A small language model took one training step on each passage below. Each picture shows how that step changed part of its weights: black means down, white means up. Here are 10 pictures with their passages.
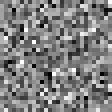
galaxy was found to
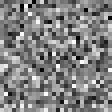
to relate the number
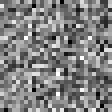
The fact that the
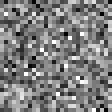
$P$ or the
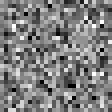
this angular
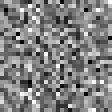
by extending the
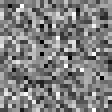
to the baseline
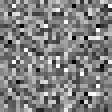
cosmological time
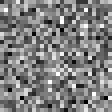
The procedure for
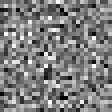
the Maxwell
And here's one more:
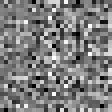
materials and
